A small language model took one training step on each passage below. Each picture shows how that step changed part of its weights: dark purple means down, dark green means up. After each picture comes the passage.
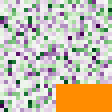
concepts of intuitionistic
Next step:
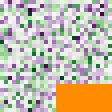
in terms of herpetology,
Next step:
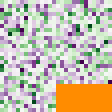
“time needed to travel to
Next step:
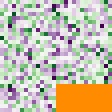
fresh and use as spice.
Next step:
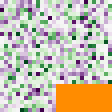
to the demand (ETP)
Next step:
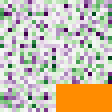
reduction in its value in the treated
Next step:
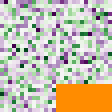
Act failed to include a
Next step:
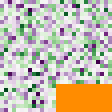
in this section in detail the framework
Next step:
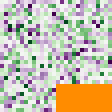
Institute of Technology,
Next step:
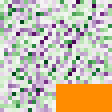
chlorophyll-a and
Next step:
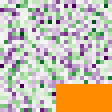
a low complexity convexly
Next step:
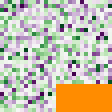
Tonga. The volcano
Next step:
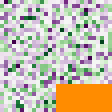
in neuroscience,
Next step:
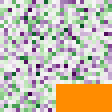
B\}$ is the number of
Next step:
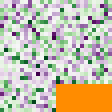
and 19.4% restoration
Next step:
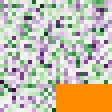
Health Questionnaire
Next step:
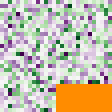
levels after harvesting. The
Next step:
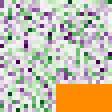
various countries around the world. Key
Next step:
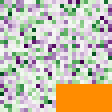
related to the accuracy or integrity
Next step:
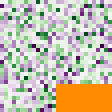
on piezoelectric
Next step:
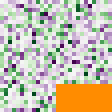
from an emerging market.
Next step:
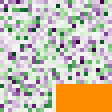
FROM emergencies
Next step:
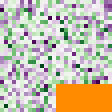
to conduct activities, as this project
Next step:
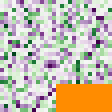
coinvasions were represented by
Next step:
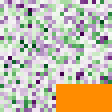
in particular positively correlated with
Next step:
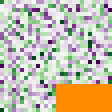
of existing decision support technologies,
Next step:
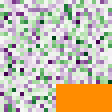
transition Integer*1
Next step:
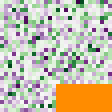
brought by online class: no network
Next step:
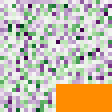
Informed Rhetorical
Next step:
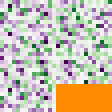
the characteristics of the participating
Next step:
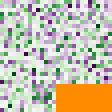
using only the retain data.
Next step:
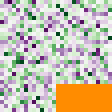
under grant agreement number
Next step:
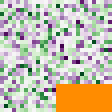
incorporated in 2014 to
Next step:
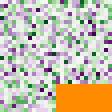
are those aged between 46 and
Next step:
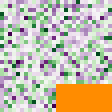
1: Schematic representation
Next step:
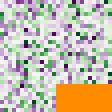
4 calculated with $\Delta n
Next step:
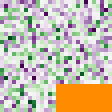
environments, so that simulation
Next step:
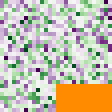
species is incapable of entering
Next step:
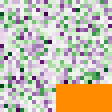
constraints of her limited
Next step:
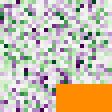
concluding that the HDPE
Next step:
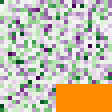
of these proposals were funded. 3
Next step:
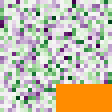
sp. n., is described and
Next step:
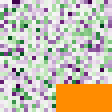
DNA, the nitrogen
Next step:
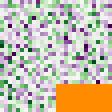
scores from five material experts are
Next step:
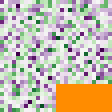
a specific CPACS version
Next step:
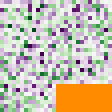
For this purpose, data were
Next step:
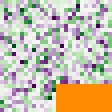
learning when implementing artificial
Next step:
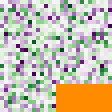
and through community involvement. These products were
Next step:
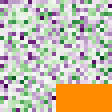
Action funded by the European
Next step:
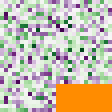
way. A discussion of the
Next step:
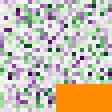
with the corresponding values. For
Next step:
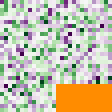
freely accessed at no cost
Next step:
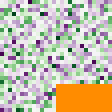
how incidents and service requests are
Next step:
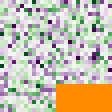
Language 12 University of
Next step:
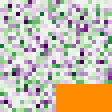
- 1.The function infinitely
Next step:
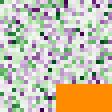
of Vietnamese
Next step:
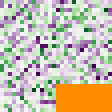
hours for spinning
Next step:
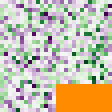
from the reaction mixture.
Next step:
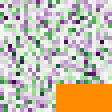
illness, death,
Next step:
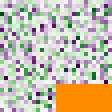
growth, energy consumption, and
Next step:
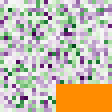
by students' feedback, which
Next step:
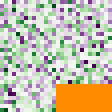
Metaverse can be seen
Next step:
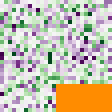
seems to be a common
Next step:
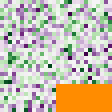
were analysed and tabulated using
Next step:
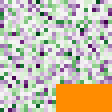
that is loss due to dry
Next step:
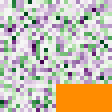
second sentence: This sentence
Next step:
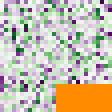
Bad Medicine Lake
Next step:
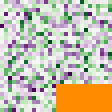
C1-C2 – monitored
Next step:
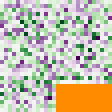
declare. Data availability
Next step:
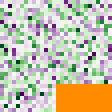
robust sustainable design practices,
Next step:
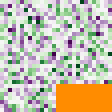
deformation of inositol ring
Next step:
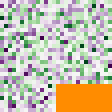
procedures, simulate the
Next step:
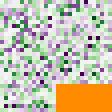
backdrop, this study evaluates
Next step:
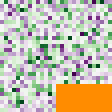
¹⁶ Winter,
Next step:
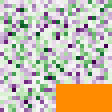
work together to advance knowledge and
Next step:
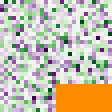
comfort is much more than the
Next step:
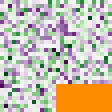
the passage of fluid
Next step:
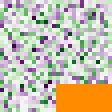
19. Employee's
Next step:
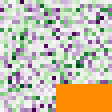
mapping of high-level
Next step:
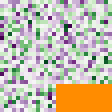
and willing to use energy as a
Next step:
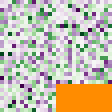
established. In fact, only the
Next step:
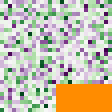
python, my
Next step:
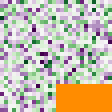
are NP-hard with a large
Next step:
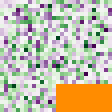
with them to answer the
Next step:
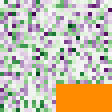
exclude it. Figure 4:
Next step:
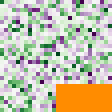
of electronic information resources.
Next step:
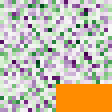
in *Mahasrotas*,
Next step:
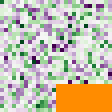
of *L. stoechas*
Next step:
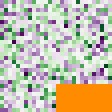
S. Levano,
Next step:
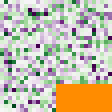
characteristic spectral signature of
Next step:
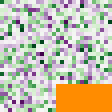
of occurrences in a system.
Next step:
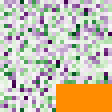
in Syrian Patients with
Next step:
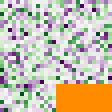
incentives with recovery and
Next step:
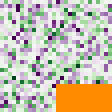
good scientific practice List
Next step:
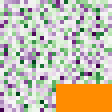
B., Thorp, Engineered
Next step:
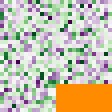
that recognizes numbers from
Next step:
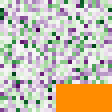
comparison between local and imported
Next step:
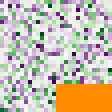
air conditioning unit.
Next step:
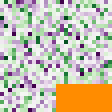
recommend some techniques and
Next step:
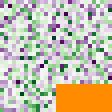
hindrance in making their
